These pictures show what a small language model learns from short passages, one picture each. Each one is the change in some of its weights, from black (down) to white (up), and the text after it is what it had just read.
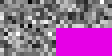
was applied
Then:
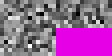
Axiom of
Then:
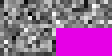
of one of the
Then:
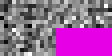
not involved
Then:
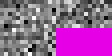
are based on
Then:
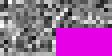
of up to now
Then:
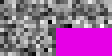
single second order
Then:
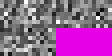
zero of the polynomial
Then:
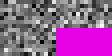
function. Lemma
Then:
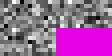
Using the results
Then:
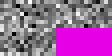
expressed in
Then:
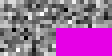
some definitions
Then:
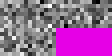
tending to
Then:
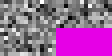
estimates on
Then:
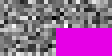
the appropriate
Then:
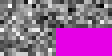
states that this
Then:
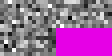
\mbox{ and
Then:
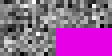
expect this will
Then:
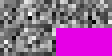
of basis of
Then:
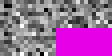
(of degree
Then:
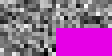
there exist a pair
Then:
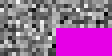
$d$ and
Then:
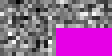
Let $U$
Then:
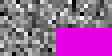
\in C}
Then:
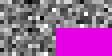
then it has
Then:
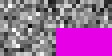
prime in
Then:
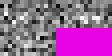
$$ a \mapsto
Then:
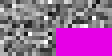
if $x$
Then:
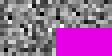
to $\infty$.
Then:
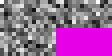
a requirement
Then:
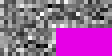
a space with both
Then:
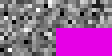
\varepsilon \le
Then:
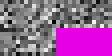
therefore the following
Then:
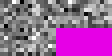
Using the
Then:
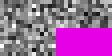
method to a number
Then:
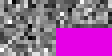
of weight
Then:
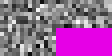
order on any
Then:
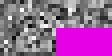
of the surface that
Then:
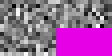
its gradient
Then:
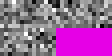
depend only on the
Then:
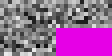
two integers with
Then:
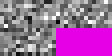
the composite
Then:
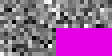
the arcsine
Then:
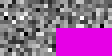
$s \in
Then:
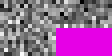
is an even
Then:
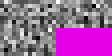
consider $\beta$
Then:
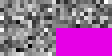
still have
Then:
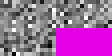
for which the following
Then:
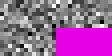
discrete components
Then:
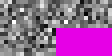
theorem of invariant
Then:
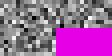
of Miles
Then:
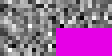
is usually
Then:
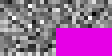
the tensor
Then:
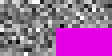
as state
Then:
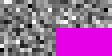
presented in
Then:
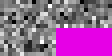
is a product of
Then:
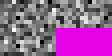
Such a
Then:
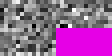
the {\em
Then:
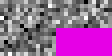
is sufficient
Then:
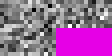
The previous
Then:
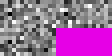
we used above the
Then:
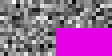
condition in place
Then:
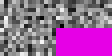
sequence that results
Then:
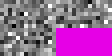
and let $r
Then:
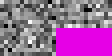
assumptions of
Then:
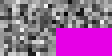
value such that
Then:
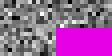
differential operators.
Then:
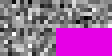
points except
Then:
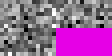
is the rotor
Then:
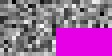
of Riesz
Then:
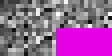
If we put
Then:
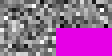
defining dual
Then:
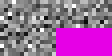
first four
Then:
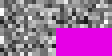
define the matrix
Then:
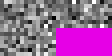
each $(a,
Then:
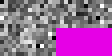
model has been
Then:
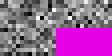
this curve has degree
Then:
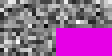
inner local
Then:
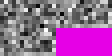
of cost
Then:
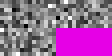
changes that
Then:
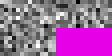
module support
